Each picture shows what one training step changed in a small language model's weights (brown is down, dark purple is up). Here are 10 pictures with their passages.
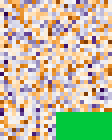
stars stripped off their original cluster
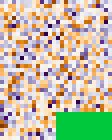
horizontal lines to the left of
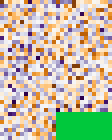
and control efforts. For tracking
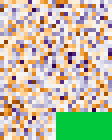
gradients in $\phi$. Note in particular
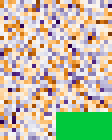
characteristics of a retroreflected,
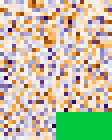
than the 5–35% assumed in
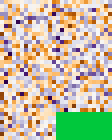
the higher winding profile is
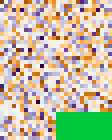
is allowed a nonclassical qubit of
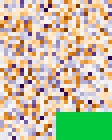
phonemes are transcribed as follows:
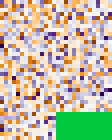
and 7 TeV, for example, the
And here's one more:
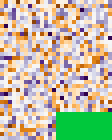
the neutron electric dipole moment in
